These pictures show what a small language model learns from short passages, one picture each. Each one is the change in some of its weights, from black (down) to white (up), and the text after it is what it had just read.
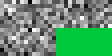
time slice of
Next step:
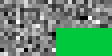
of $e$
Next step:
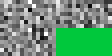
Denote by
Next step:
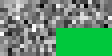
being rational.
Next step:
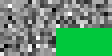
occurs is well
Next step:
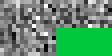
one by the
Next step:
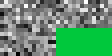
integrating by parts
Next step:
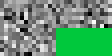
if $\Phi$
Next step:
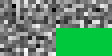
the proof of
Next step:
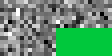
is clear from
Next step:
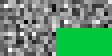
there exist constants
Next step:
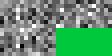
h$ in
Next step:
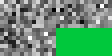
these spaces and the
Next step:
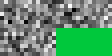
(and hence
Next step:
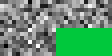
only consider group
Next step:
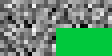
elements, then
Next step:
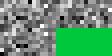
leave various related
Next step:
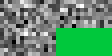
for the application of
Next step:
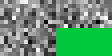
tal que la
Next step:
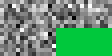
The duality between
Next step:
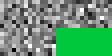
tensor on a vector
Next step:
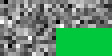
or $k >
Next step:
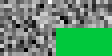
write $\d
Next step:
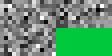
entry at some
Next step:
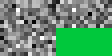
$A \times
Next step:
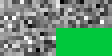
% allows index
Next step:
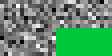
such that the inequality
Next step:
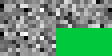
our main results will
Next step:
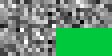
for gamma
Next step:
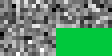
the ordered variables will
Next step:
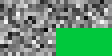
we also have that
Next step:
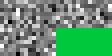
is required in Theorem
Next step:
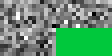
we draw as
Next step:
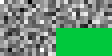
lemma. The proof
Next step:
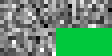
the map given by
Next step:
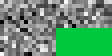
consider $\mu$
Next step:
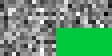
explicit: quantization
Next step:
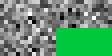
test we consider a
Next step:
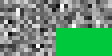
is that this should
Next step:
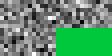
for the dual variables
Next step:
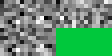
can be easily proved
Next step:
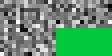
of $M$
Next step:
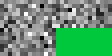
operators is a
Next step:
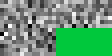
characterization holds when
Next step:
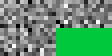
single component variations
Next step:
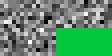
involve the
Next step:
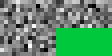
the commutator
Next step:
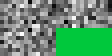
$n$ sufficiently
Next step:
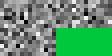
if $r$
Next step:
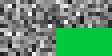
contradicts the
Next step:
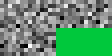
functor on an
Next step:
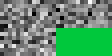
preceding density
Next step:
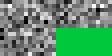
entry for
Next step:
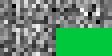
the final
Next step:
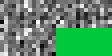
\geq 1
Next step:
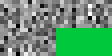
constraint'' estimates
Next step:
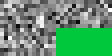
easily related to data
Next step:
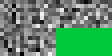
subject of
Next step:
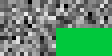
manifold which is
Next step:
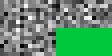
angle of
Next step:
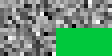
hold also in weight
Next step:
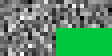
such a symbolic
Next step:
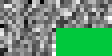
almost complex structure
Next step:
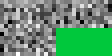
$\Gamma $ is
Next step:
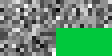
Its degree is
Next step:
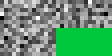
at a rate that
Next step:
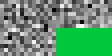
such that there is
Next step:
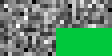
the objective function
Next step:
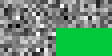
from Table
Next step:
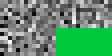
of Laplace
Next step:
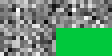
$v$ is
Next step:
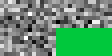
proof applying the decomposition
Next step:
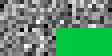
the latter follows from
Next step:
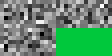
which means that if
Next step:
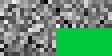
that is independent of
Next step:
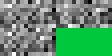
each iteration every
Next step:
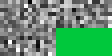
property of homogeneous
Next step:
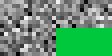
Computing the
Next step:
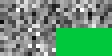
$C$ be
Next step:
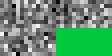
the tangential and
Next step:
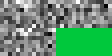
as in Step
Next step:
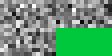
$ respectively. If
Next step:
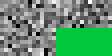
belong to different
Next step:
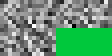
quantities defined in
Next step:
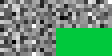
using the properties of
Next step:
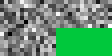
for our problem.
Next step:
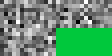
of a directed
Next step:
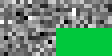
is constant along the
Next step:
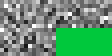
it makes sense
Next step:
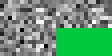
formulation will be
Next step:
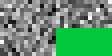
series is discussed
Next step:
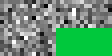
is not, as
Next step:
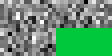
section we describe in
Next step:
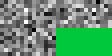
into the right hand
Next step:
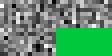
of spin type
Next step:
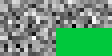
Proof:} The action
